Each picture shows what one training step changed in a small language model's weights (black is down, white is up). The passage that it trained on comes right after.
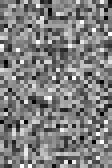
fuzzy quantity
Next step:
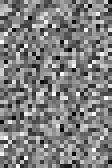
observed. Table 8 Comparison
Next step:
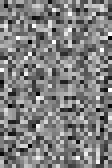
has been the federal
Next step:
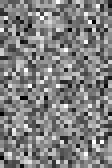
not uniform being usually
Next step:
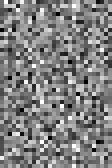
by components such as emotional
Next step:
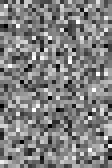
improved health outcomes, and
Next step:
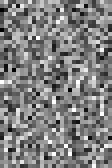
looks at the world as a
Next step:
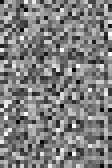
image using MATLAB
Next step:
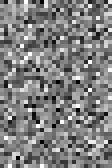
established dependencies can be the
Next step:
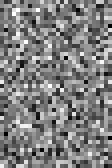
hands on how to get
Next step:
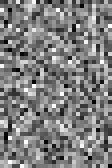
\alpha_1 \cos
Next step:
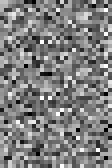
The foliar sprays of
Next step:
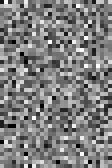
the overflow of the water
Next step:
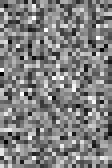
robot programming method is
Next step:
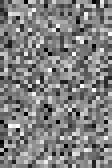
the user feel this
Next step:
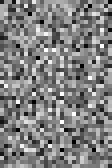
and effective civil service.
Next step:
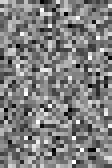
them: façade
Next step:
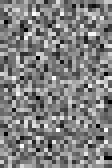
ensuing discussion
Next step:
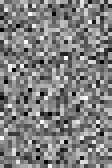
not to do bad conduct
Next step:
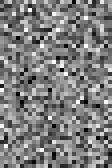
enhance interpenetration process
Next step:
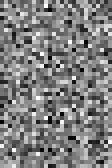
learning environment for students (Hu et
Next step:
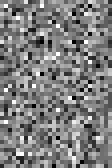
executed as a Java
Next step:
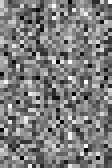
Resolution (ADR) and
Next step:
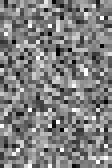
Student workbook, p
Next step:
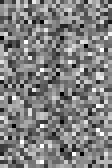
in Ukraine –
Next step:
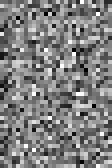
request if you feel like
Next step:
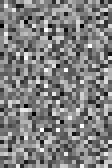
financial management. 9 The state
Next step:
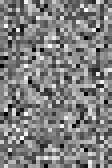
and the like) Stage 2
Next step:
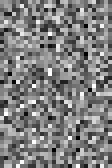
cure the disease,
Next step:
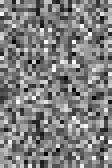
International Scientific and
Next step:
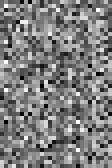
pumping machine for
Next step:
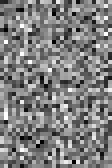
the formulations, F3
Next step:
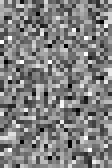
The final phase involves data
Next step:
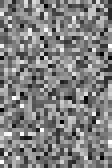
client has invested”,
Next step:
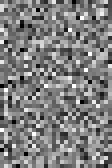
are the main narrow bands
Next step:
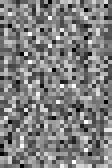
the partnership model can be
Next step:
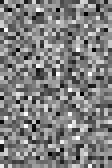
involved sectional drawing
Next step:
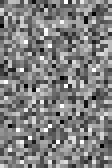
knowledge in the realms of public
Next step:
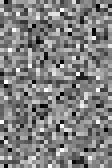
on univariate spatial
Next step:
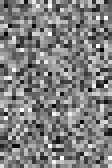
define administrative
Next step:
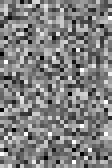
[8]. Also, we can
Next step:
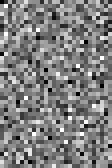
may contribute to this trend.
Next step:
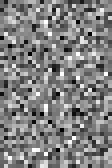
European Union, require a better
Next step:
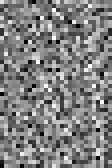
and "artificial
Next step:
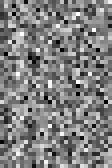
possible through 'trust'.
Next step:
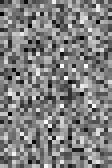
video platform such as
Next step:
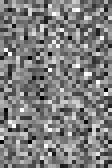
of the Pakistani's
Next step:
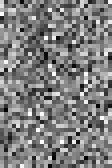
State Observation: For
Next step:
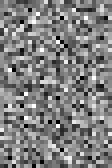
salt tolerant and
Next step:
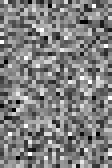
additional insight emerging from
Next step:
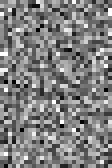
relatively free from protein
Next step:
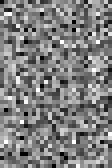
testing low-power
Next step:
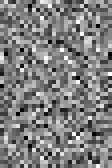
begun to be addressed within
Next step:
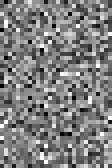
of the fragments.
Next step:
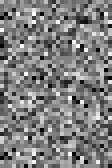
using the Mapillary
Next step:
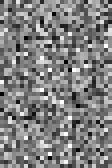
the behaviour in the initial
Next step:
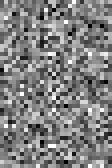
filled circle
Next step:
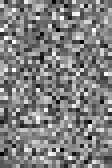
value Discount The amount of
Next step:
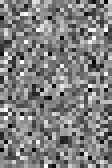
addition, this research contributes to
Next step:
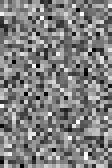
carcinoma Ten
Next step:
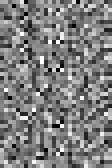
news or events we are
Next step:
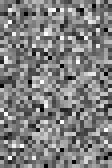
of recommended protocols for the
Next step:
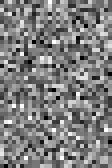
consist of Desmiyati
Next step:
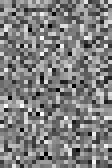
the pathological process. This
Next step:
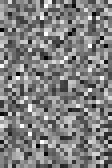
of findings especially in studies
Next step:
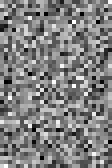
most commonly associated with the
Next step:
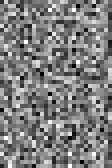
vending has become a
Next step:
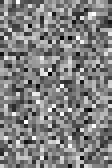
the effects of the sowing time
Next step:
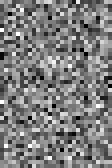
switch14 are in
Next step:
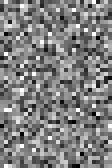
used include vacuum
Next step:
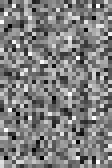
is in his latest “The
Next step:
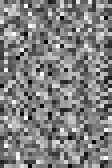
imitates their actions.
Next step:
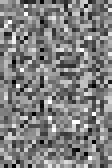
the study participants having no
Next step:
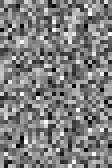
their coefficients using equation
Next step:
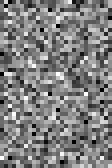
highlight future job
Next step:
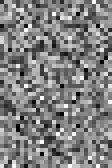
has opened an important window
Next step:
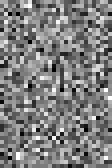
and loop constructs.
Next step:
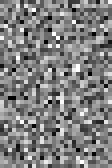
theologians of the
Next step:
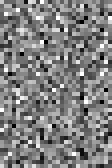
the zero-adoption
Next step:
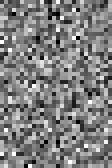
core (RTK
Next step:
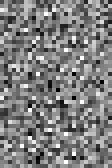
- FFARS:
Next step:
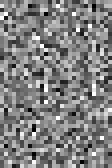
is closely related to this
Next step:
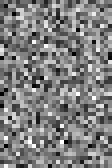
in English be inverted
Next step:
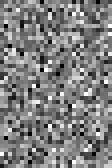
teaching mechanical and
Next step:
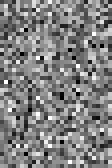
to pain easing,
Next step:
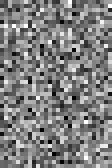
the failure, the
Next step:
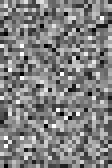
determining authoritatively the
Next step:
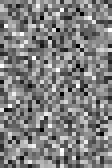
information is collected and send
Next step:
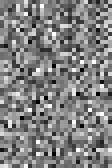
SMEs, the Act
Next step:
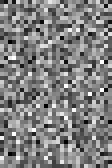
as a result of the consideration of
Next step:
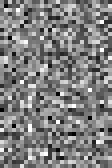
their commitment toward transformation
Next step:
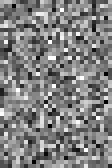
one hand, the protection measures
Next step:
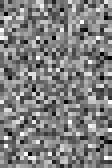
appeared the counselors
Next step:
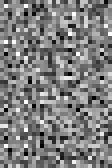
profits Political
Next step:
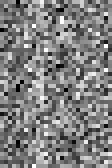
5.3. The size of the
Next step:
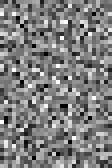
demonstrate significant improvements in data
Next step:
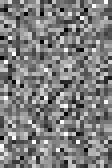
less detector modules, and
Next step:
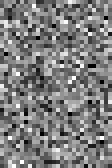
Clear Accents: an
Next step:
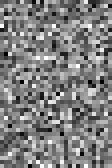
then sourced from reliable
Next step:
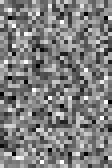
a mixture of
